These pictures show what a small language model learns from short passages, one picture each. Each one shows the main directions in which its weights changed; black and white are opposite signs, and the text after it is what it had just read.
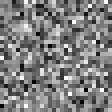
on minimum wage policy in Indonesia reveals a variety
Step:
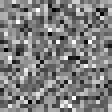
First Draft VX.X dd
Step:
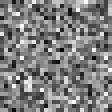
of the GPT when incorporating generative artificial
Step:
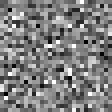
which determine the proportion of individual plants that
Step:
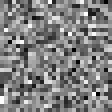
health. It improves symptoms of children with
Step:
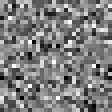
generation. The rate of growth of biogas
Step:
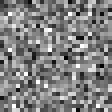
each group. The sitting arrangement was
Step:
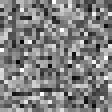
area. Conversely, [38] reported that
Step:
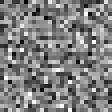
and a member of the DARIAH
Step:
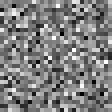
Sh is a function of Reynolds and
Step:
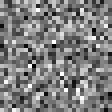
INFO ABSTRACT Published on:
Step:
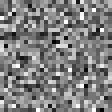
specific institutional, organizational and/or discursive
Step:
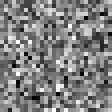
paper, a new class of soft sets called soft
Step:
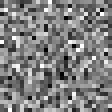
Cu-Zn cream. The effectiveness of
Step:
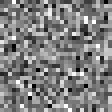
instrument was conducted. RESULTS AND DISCUSSION This section
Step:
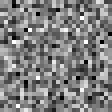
material is not at the limit. The idea is
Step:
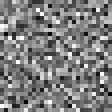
and both primary and secondary data were utilized. The
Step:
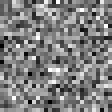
on coping with students deficits with a
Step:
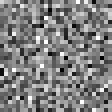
By expressing synthesis and feature extraction algorithms
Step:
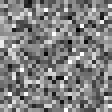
the number of CPU cycles required by a task
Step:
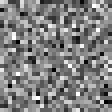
per node had a greater diameter and height and greater
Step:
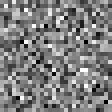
equation method Q-absorbance ratio method
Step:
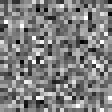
of indices of s_i and the
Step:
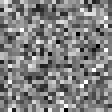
(attached to a substrate but are capable
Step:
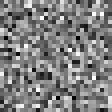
the construction sector. The automobile and
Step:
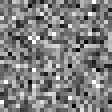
and early age at first full-term pregnancy
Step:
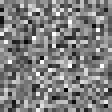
age of globalization are more inclined to join
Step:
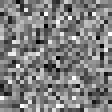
Step response characteristics of closed-loop with
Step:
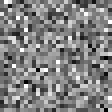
MRS agar medium. LAB grows
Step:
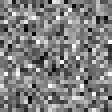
improves communication and debating skills as well.
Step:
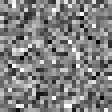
program is to accelerate the rate of
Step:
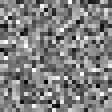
results, only the Cr-on-V interface
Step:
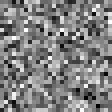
features for the Attack Scenario.
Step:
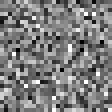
those located within the territory of Uzbekistan,
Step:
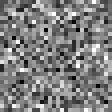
mavjud barcha gul,
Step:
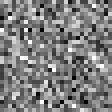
demand for innovative and sustainable characteristics led to the study
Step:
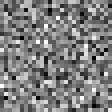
paper in evolutionary multi-objective optimization
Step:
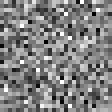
to the orographic fields will have
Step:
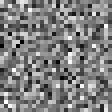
month to twelve months were having low levels
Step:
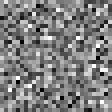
it caters about 10% of the fees
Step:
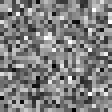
Fourteen producers filled in the
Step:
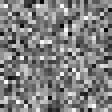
in a disputation of the notorious
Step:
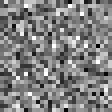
a filter to obtain the relevant gene subset from
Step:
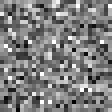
unaffected by the agricultural machines.
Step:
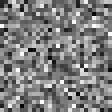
shall be elected by the Institutional Board.
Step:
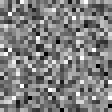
processes more accessible and inclusive, developing advanced natural
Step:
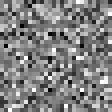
in Varna remains a prominent
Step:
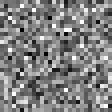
carcinogenesis (Yan et
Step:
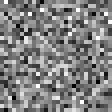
AUVs and AUV development in
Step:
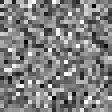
facets of human existence (Rifani et
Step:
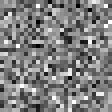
- Make a project introduction video - Add
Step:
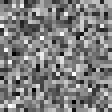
by enabling the public to participate in the process of
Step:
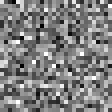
cm in size that may exhibit small cystic
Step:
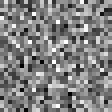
major liver dysfunction, but without
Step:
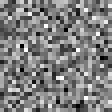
direction. Boundary Layer Depth
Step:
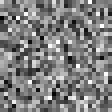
translation into rotation as will be argued,
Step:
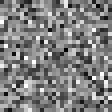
blood, the welfare of donor animals is
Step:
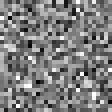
very important as it affects the operation of the fuel
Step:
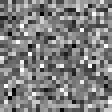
as the disease presents clinical symptoms in only
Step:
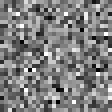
of IDPS roll-out. 10-
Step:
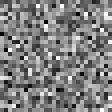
be replaced once every two years or so which
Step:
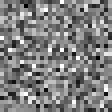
a temporary drop after turning off the heating
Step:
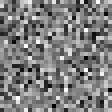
body over another, significantly impacts patient quality of life
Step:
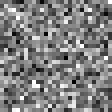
impacts of Project Management (PM). They developed
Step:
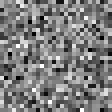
Therefore, companies publish reports to reveal their effects
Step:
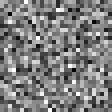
transport, availability of better infrastructure, growing
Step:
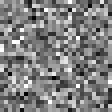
data processing, minimal latency, and resource
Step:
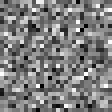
risk weight. Core elements and sensitivity factors With
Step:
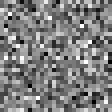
branches per plant. Organic fertilizer had the
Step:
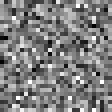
for the array of training programmes put together by
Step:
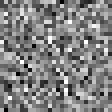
former Governor of Rivers
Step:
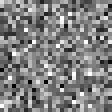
Thus, copper slag, a
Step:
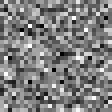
we find that the scalability improves as the
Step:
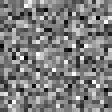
the slipping phenomenon and static
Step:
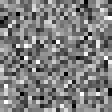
Education, 2022, DOI:
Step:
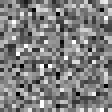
water. So the incidence was reduced of
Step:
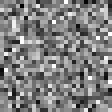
Cq value, higher amplification.
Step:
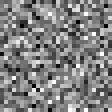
in Bacnotan, La Union,
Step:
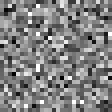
(Global Positioning System) while
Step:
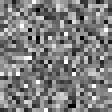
of edges labeled with 1 and not
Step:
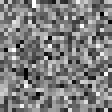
water quality maintenance in the river system.
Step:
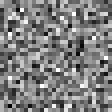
mean scores of Awareness of Behaviour
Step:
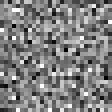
E. Mbella and Forbe H.
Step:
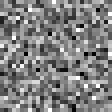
people worldwide is expected to reach 2 billion by
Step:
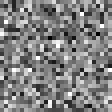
process for this tool began with an extensive
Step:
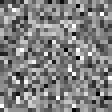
experiments and analyzed the data. S.E.,
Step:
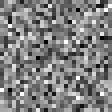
Figure 2. Average and peak multipath
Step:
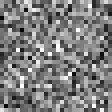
road profiles and provided disturbances were obtained.
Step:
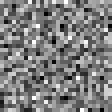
x_T from the common trend can be attributed
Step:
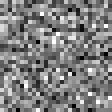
as well as best Serbian scientists and
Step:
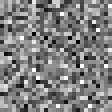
integrated into the dam operations to offer more flexible
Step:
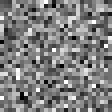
upon this foundation, the present study aims to
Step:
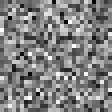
abundance of microbial taxa.
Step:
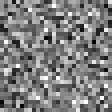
already existing lines of research. Pattern discovery
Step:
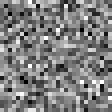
Are the data usable by third
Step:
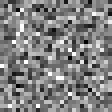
of process applications involve mixing of single phase flow
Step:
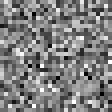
ISCO-08, the second qualification level
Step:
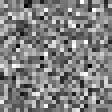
the wireless network of the territorial
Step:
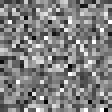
Rabjaa Mongolia's
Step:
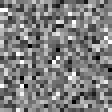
highlighting the need for coordinated and comprehensive observation
